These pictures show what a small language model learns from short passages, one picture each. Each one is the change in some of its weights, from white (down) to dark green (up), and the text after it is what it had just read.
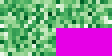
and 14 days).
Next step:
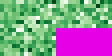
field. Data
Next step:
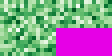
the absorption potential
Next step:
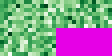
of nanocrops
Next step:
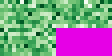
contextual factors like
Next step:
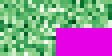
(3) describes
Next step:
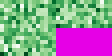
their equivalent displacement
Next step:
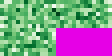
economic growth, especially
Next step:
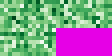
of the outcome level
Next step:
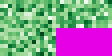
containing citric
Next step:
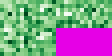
Urbach band
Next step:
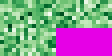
a space-time
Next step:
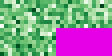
Ratio Pre
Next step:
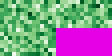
as continuous degrees of
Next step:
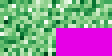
results and address its
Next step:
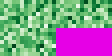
side of the
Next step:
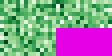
all levels except the
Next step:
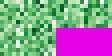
using inertia
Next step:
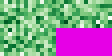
the development of the
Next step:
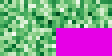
to maintain the constant
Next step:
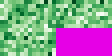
we focus on two
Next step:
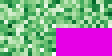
from $\beta$
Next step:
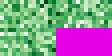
order to reduce the
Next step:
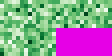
low energy operators in
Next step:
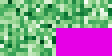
The use of different
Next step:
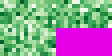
a recent overview.
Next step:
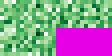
clearly defined electrical
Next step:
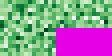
trap we
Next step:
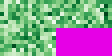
University of South
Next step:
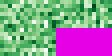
aim was to compare
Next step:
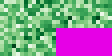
profile of the
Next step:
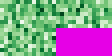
OP is described
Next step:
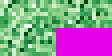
\\ \midrule
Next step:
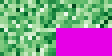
learn both speaker identity
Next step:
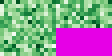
then give the corresponding
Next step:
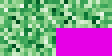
of the farming
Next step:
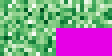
a mixed state
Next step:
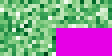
paradox between the
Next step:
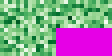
the normal structure of
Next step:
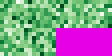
so effectively.
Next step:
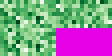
and the composite
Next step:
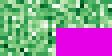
is additional evidence that
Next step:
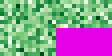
place by value of
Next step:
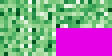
Because disputes
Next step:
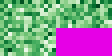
as well as the
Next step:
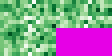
received PMMA
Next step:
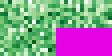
a purely
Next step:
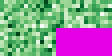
Here is an example
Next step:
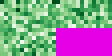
will be dominated by
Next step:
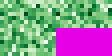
used several instances to
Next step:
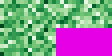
this case, history
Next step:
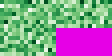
progress, power and
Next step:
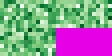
revision of their
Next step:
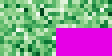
States. This
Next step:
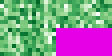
were used for this
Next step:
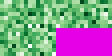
size or local stress
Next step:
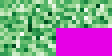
low dose of
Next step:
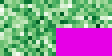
must satisfy the constraint
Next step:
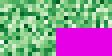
appear to be
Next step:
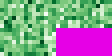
enforcement of its
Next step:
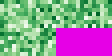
values are indicative
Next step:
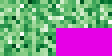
structures, some of
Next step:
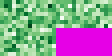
easily renders the
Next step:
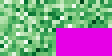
reference states,
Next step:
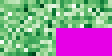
neutrino masses in terms
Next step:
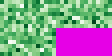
in the window.
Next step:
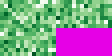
and\ \citenamefont
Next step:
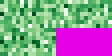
was conducted to study
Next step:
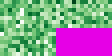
should be emphasized
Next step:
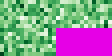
initial sample).
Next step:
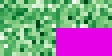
matrices. In
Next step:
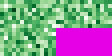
Zhang ¹,
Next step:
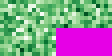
over this range.
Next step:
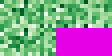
medicine is one
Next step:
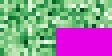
these agents will
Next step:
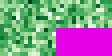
one of the crucial
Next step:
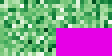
modes) in general
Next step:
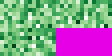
chosen values of
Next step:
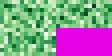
Like most
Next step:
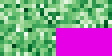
experimental ones. This
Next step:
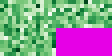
(a) the
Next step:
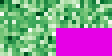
in this talk
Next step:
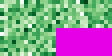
samples inputs and
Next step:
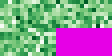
may appear conceptually
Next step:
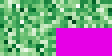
of the ten
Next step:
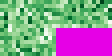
language that has been
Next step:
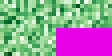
the policy gradient method
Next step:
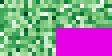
features) will be
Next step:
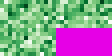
Abstract Medical
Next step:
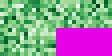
at a minimum of
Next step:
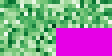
in Tamil
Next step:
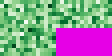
the corresponding scaling of
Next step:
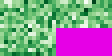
simple architecture but
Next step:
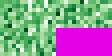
novel bacterium
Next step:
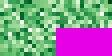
to narrow, physically
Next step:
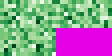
measuring the zone of
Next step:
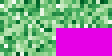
and results in effective
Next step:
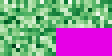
the study of
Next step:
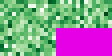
an increase in
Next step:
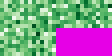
declination, we
